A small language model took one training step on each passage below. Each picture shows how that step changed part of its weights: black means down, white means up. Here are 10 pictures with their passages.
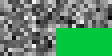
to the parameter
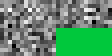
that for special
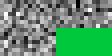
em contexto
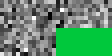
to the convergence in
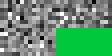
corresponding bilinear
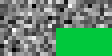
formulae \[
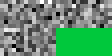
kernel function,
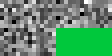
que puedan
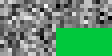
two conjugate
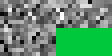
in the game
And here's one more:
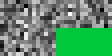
automorphism of
